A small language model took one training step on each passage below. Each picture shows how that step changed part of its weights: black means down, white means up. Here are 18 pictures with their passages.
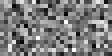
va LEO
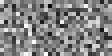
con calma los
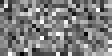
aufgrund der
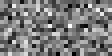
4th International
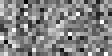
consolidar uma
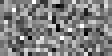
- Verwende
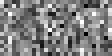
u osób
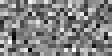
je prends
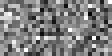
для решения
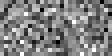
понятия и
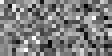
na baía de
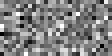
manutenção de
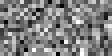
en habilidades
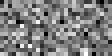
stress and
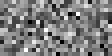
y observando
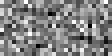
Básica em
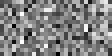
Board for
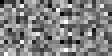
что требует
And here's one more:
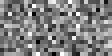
свое и
